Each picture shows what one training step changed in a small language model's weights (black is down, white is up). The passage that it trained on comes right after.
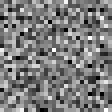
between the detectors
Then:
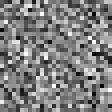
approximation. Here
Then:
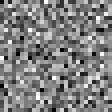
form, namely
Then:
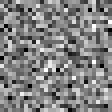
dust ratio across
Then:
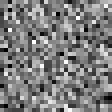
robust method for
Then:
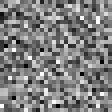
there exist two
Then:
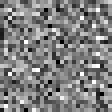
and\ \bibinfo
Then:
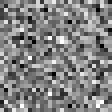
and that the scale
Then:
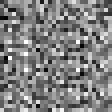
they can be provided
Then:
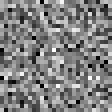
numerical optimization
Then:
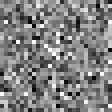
of the wave vector
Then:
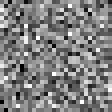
u$ of the two
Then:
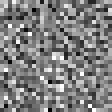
phone: +
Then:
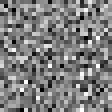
We can therefore
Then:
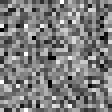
This observation allows
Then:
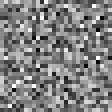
queries on
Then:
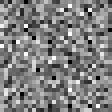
u$ \mmid
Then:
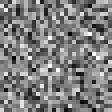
provide the
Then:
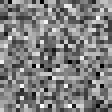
events that did
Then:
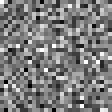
ionic systems in
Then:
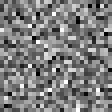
of China
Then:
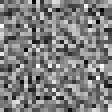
free energy is
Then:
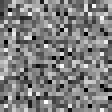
due to the presence
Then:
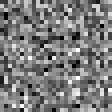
is also called a
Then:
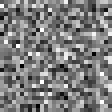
the right hand
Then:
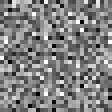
experimental methods:
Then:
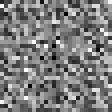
an ensemble
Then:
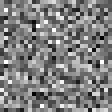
formulation}} As
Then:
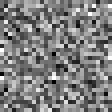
with an appropriate
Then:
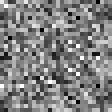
adoption in a
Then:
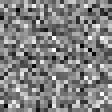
the simulation, this
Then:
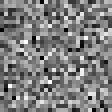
network properties can also be
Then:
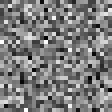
transform), as its
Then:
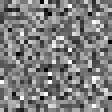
previous executions
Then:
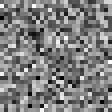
the runs
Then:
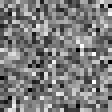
inner product
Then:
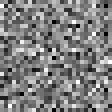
GW driven
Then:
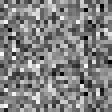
would be too
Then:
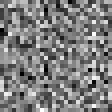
estimator, which would
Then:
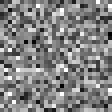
have an impact on
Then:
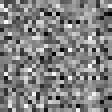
(of roughly
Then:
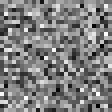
paper, we propose
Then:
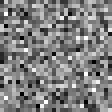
these results we include
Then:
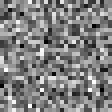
motion for a
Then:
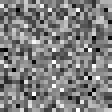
the bubble is
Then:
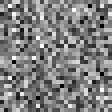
observables on the
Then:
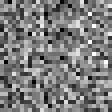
map a data
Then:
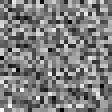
that they reduce to
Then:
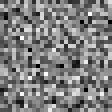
is finite and
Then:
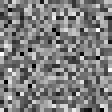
initiated as the
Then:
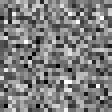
insight by
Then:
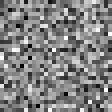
However, even for
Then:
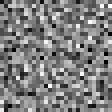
simulated GDR
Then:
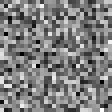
as long as the
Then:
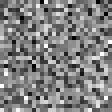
but decreases
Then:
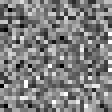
used in the experiment
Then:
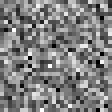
of the stripe
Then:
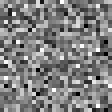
in range of motion
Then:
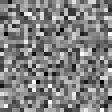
be assigned
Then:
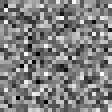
with the value of
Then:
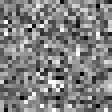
of freedom
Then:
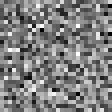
of orbital
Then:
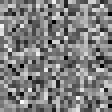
Rx height
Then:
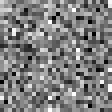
to eye.}
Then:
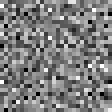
the electronic band structure
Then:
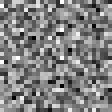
note that in terms
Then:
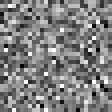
order $\lambda$;
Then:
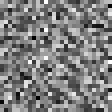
generalization of the
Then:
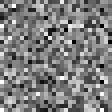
this leads to a
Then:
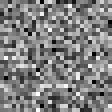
transmission zeroes of
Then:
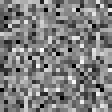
bias and increase
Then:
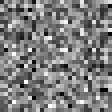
consider a fixed value of
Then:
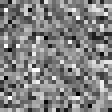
than exhaustive
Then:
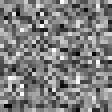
of time evolution,
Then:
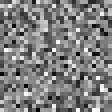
function $f$ from
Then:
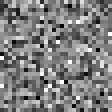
which agrees well
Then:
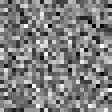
greater than
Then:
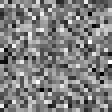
spectral code
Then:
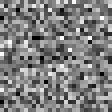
the reconstruction
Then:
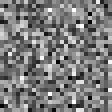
pass the
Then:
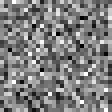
late on the
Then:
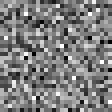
for A3, there
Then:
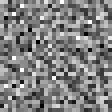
10\% of training
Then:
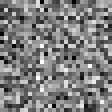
while the EP
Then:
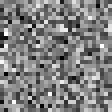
of them,
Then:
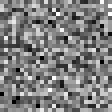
for more technical
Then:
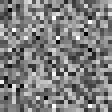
influence on
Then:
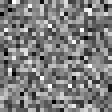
back the performance to the
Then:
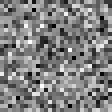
The derivation of such
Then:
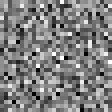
Title of paper
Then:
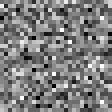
the background gradient
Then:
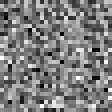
is provided in an
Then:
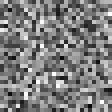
commonly used in
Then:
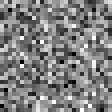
redshift within
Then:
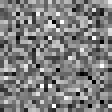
the sofa.
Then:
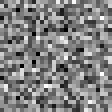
the case of only one
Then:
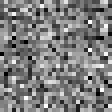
by battery
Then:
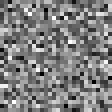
given positive linear
